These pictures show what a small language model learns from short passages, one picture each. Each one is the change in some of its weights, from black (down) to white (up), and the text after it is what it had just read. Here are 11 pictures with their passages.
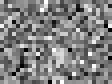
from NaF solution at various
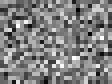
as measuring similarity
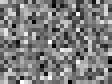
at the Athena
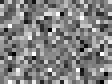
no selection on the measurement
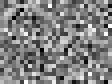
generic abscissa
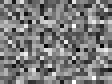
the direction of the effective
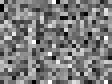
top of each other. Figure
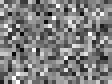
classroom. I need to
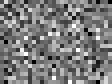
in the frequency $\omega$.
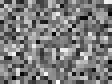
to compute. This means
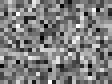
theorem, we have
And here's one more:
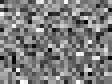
Furthermore, the
